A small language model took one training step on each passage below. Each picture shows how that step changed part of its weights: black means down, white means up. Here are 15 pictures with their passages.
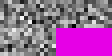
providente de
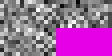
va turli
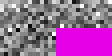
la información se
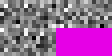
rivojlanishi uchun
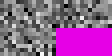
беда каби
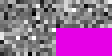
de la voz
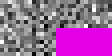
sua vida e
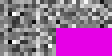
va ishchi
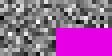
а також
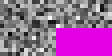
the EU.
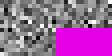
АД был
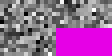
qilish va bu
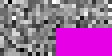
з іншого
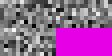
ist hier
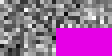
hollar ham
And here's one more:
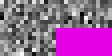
5m ve
